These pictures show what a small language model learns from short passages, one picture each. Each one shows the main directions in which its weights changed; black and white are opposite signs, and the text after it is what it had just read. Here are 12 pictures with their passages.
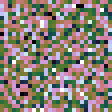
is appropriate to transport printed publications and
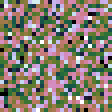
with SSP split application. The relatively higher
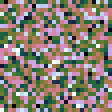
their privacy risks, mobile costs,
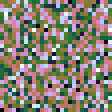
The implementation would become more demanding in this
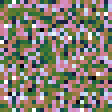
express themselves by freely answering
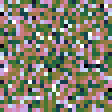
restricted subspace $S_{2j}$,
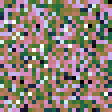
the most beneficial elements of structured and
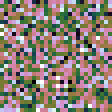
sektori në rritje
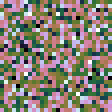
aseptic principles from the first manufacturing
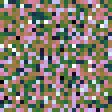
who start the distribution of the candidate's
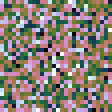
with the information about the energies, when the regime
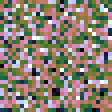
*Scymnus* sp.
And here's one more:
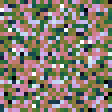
Рассмотрение темы
